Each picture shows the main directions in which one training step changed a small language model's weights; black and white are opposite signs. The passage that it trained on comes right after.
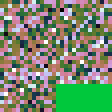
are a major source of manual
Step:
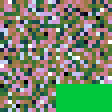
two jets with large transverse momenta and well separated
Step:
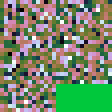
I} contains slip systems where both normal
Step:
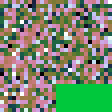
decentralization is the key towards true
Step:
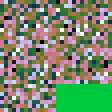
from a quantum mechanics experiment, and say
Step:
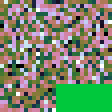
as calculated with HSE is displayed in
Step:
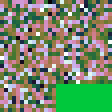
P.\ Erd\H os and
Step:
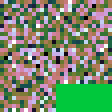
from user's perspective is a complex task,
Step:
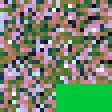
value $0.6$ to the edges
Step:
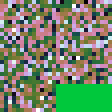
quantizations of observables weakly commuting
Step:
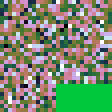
Pholus, Jupiter,
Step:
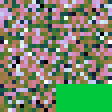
concentration of primary defects (or related
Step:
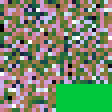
in the compact form \begin{eqnarray}
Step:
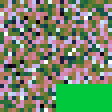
experimentally realized in different platforms, such as
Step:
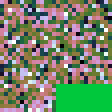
in its surroundings until a critical surface concentration
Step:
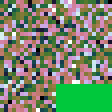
The electrocouplings inferred from data on
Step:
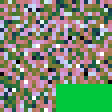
the sum of weights of the accepted
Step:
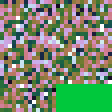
such macroscopic samples, which often display
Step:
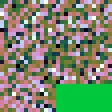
distribution of the free nucleon we use
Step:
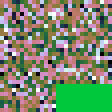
Lyapunov certificate
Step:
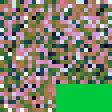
becomes $\sim 6mm$. The probe beam
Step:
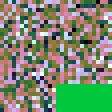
both the interaction rate in eq.
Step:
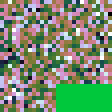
the pd Toda equation was solved
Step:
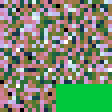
kinematic aspects: in other words we considered
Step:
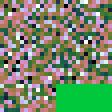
\end{eqnarray} where $\varepsilon$
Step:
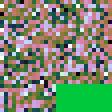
baryon number, and momentum. In the parton
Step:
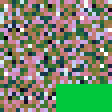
We have, for the two regimes,
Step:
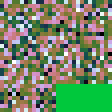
strongly affected by the electronic states arising from
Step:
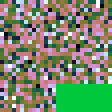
length}: \begin{equation}
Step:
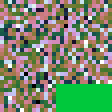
this case, the time evolution of amplitudes
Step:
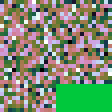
of these amplitudes can be obtained from
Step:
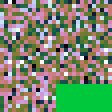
experimental probes that can be used to explore
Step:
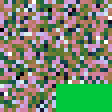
dislocation motions, and the
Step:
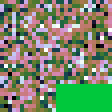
regard, with a design that is many times
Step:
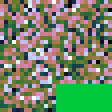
API was used to collect this
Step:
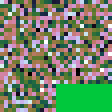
to an efficient dredge-up
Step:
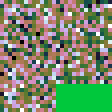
R^8$ is the absorption cross section
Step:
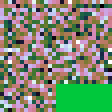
other photometric redshifts. Such an approach is also
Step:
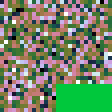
$o$ filter approximates combined
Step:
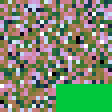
the most base-like route under both
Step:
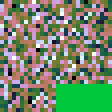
of this paper, quintessence will
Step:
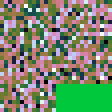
a comment. The fact is that we
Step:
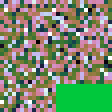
QPT. The evolution is accompanied
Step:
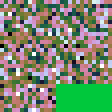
GRBs is crucial to identifying what
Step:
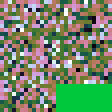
the correlator of field fluctuations:
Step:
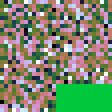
\toprule[0.8pt] Systems
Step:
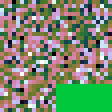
spoil the approximate diagonality of
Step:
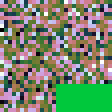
$\cal A$'s randomness as
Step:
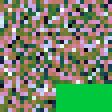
parameters, $\theta_i$, is roughly
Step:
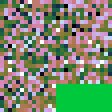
\bibitem{thomp} J.
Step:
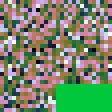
a Bell/Clauser
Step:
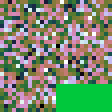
the interpretation of $\tau_*$ as a
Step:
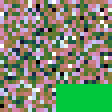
We have chosen $k=3$ for
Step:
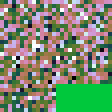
number of clusters located in each distance range and
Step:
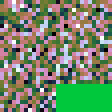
equation, also called the Bellman equation
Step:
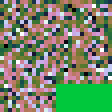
transition temperature range. ## Abstract
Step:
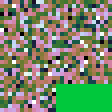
than the accretion disk or its environment.
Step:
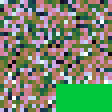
and their measurement in different invariant mass regions
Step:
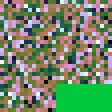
a canonical metric in arbitrary dimensions. Specifically,
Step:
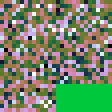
Mezic, I.;
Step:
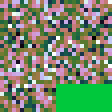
Edge computing among other breaking
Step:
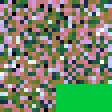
code generation, many studies optimize
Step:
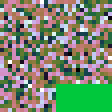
T}, \forall s \in {\cal
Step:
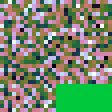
more example, in the rest frame of
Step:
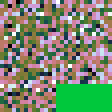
(the $z$-axis). Since in
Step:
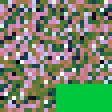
with stellar age. This reveals UV lines of
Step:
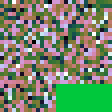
our case studies. DeepReach
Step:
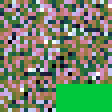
has also been found to be the case in
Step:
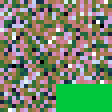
disorder in comparison to the other two
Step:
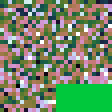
\times p$ predictor matrix
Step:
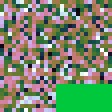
self-adjoint operator, we have an
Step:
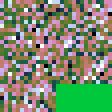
by referencing with the known
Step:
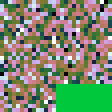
for this quantity can be fitted quite well by
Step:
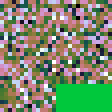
spacetime were constructed. All techniques necessary for such
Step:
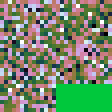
the values of the master integrals at the
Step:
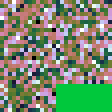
Baade's discovery of RR
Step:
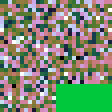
analyzing their evolution and interactions with the
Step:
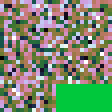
of alpha} \end{equation}
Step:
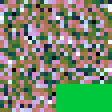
L., Cengher, M.,
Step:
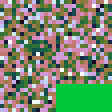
continuous function of $x$ and the spectral
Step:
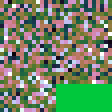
between two parallel planes, as long as
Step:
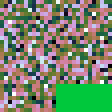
its fundamental relevance for our general understanding of
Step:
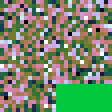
at 2.3 GHz by a CW
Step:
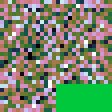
the operator of electron 1. Because of the
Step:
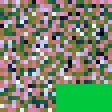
obtained from the solution of a relativistic
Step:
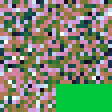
levels in the absence of external fields for
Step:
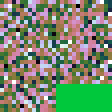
study relied on the geographical
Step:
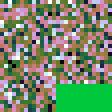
emphasize that if the anomalous couplings are pure
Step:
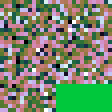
lattice and the spin operator is given by
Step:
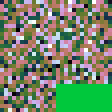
holds for the other two clauses
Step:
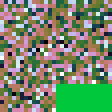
each source using a radius and minimum energy cut
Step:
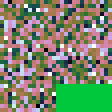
a configuration, from the theoretical point of
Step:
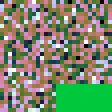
of the methodology, is also pointed
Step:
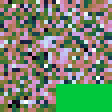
between the logical structure of systems and their
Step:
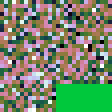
satellite constellation over a full day of
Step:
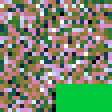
Cortex-A interrupt
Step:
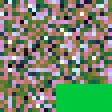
assumptions of the magnetic thick disk are
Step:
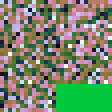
relativity). At the same time, the
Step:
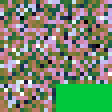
we are able to compare the error of convergence
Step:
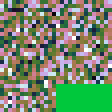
agents in the IoA
